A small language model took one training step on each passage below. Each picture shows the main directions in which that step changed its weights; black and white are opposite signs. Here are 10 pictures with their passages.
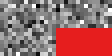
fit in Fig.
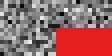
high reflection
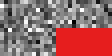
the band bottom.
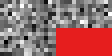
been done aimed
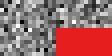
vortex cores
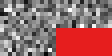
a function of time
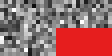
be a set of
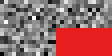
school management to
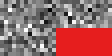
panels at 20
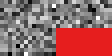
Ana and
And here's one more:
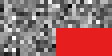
most effective in
